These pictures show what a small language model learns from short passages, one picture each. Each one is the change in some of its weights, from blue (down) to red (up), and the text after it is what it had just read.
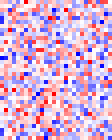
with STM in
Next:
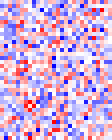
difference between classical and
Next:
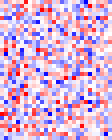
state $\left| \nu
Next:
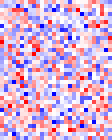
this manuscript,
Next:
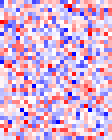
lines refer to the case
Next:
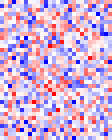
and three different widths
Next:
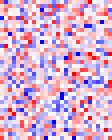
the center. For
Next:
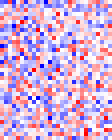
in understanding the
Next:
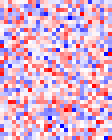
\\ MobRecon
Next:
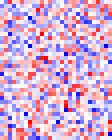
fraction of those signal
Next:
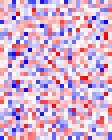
tie, they are
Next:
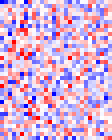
QWs in graph
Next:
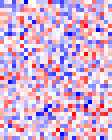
evidence for an
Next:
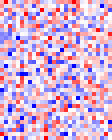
contribution greatly
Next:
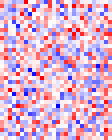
zero. This makes
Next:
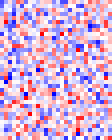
interaction term where the
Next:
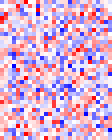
potential, i.e.,
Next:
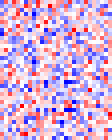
given in section 4.
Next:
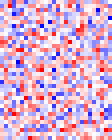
which are included within the
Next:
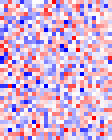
in-flight to
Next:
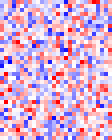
the agreement at a
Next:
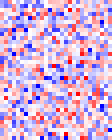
for which one-loop
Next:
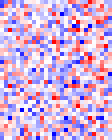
satellite along
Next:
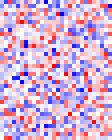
from cosmological
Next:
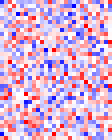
following toy model:
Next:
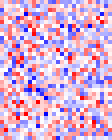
the ionicity
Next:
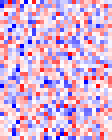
with the normalization constant
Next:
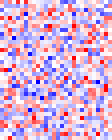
infinity can then be
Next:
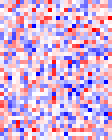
the delay time,
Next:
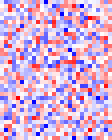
make two final
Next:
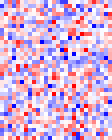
model, one can consider the
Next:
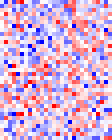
we employ the method
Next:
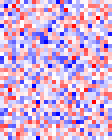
set of crosses (an
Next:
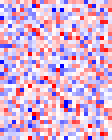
has successfully
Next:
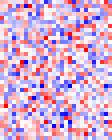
not. Here,
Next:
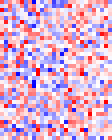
be easily
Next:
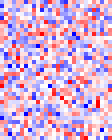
source positions for all
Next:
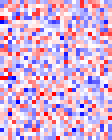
points. The resamples
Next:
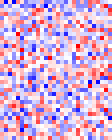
and recovered the
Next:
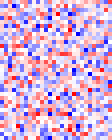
MPDO would only
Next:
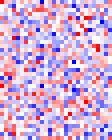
I, II"
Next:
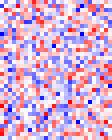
dispersion relation of
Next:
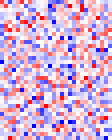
may have shorter
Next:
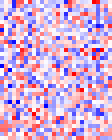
the uncertainty of the
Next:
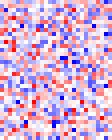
statements where provided.
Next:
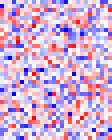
structures, but we also
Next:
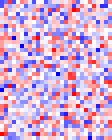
energy release curves
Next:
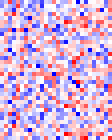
for the spontaneous
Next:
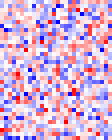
a higher genus
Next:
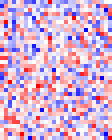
times $\tau_B =
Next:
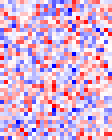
not impact ISA
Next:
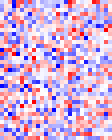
the input of the
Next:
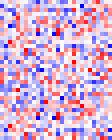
proposed hybrid
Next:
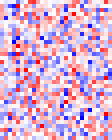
general linearly polarized
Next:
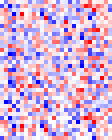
existence of the
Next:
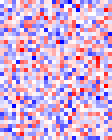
from the two spectator
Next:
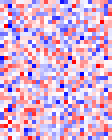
background field coupled to
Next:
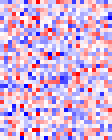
failures in
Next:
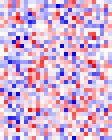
a different behavior for an
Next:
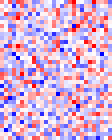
an estimation of the
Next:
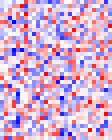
choose normalized mean
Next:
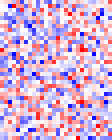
analyzing the design
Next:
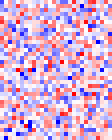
phase and still
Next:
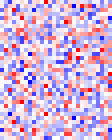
Note that expressions
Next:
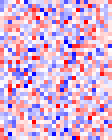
cubic vertex
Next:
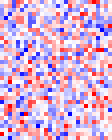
the upper limit;
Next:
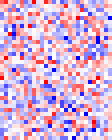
that these specifics will
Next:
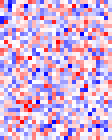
probe the dynamical
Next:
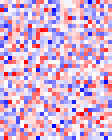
roundabouts are
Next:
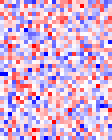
others---in the study
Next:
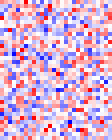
in a cell are associated
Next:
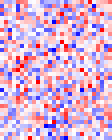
distortions are further
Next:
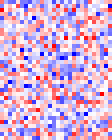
signals and strand
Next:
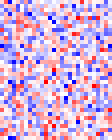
the fluid vanishes
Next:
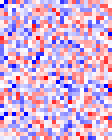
redshift, and has
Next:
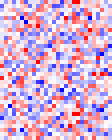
naturally increase
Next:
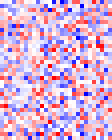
potential energy is periodic
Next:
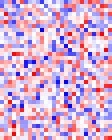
are averaged.
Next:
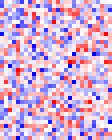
show one-dimensional and
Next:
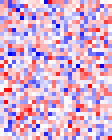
excess observed at the surface
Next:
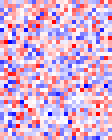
top of the ADC
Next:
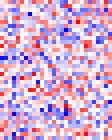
zero current, in which
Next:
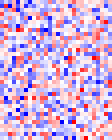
the solid-state
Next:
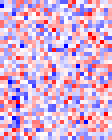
output voltage
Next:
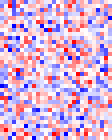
which is of interest for
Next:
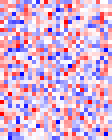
}\right) \left(
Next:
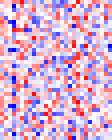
not be carried
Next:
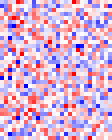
jets of BL
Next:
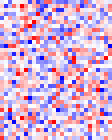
also other anatomical
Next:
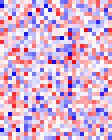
stars observed. We used
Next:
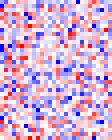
1 to produce Vector
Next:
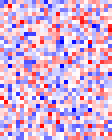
using the factorization method.
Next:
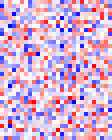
leads to an additional
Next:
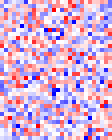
Data}, pages
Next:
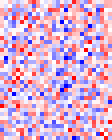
eventually be
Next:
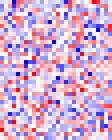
the system. This is
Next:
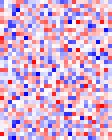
minimum length that will be
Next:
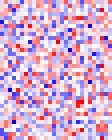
significantly smaller compared to
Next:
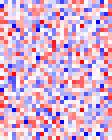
is is more likely
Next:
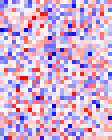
on-current and
